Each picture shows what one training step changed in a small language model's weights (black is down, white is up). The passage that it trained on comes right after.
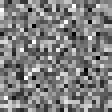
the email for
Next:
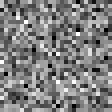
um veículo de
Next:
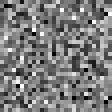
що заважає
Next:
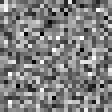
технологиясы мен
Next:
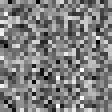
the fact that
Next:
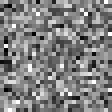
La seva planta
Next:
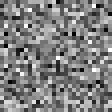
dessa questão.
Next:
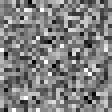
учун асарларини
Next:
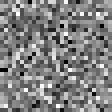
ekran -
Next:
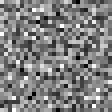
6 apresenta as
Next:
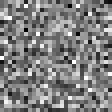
ana shu
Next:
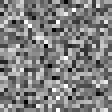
corrigée par
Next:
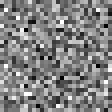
estendida ao
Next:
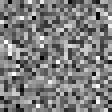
of the innovation and
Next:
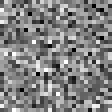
do trabalho e a os
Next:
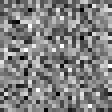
taille, la
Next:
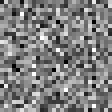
Ciencias de la
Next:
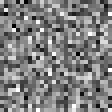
ishlash, samarali
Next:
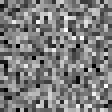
tili tabiat
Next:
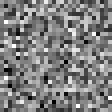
organización, que la
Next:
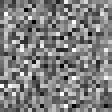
daha kesin
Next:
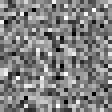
и Н. З.
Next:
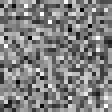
yang beragam
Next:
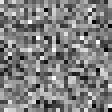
dos produtos
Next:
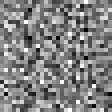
spindle cell
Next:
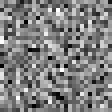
- Suchman
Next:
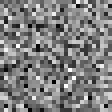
a casa.
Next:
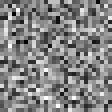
Qualidade do
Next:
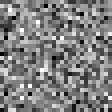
R и r :
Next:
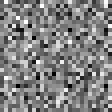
é qualquer
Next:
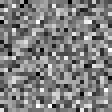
biri sifatida iqtisodiy
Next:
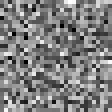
tot wezen en
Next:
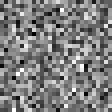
давлат ўртасида
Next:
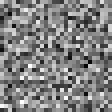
foydalanish imkoniyatlari va
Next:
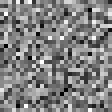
las emisiones de
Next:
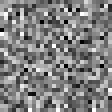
descanso, en
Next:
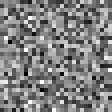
sind – der andere
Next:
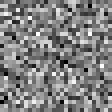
lado, para el
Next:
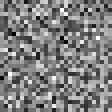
28% ont la
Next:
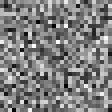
apenas as
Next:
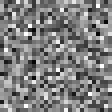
come le idee
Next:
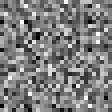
het jaar als
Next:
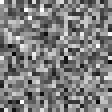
человека и
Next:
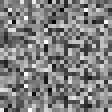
objetiva administrativa
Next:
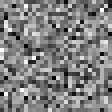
iqtisodiyot hajmini
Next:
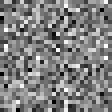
Nota-se que
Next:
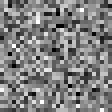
olib borilgan.
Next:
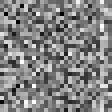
conocidos para
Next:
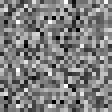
- tabiiy
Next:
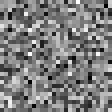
at the Robert
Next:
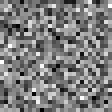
et des indicateurs
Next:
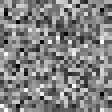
o estilo e
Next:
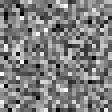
un modelo VEC
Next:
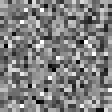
решений. –
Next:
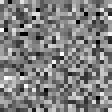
establish the key
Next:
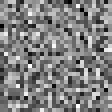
eng avvalo
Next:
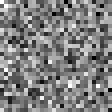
study was to
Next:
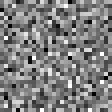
shaklini unda
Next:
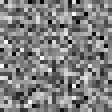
for earth
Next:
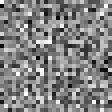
haqida muhim
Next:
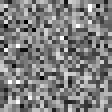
media promosi
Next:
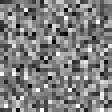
un environnement
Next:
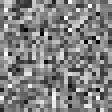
основной моделью
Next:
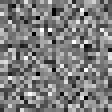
в групі з
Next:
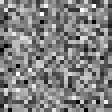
prinsipi asosida
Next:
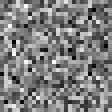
mettere in
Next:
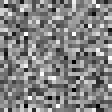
va Gurganj
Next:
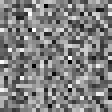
с контролем.
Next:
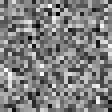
of the South
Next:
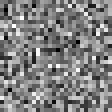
de focalizare
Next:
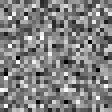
pelos quais
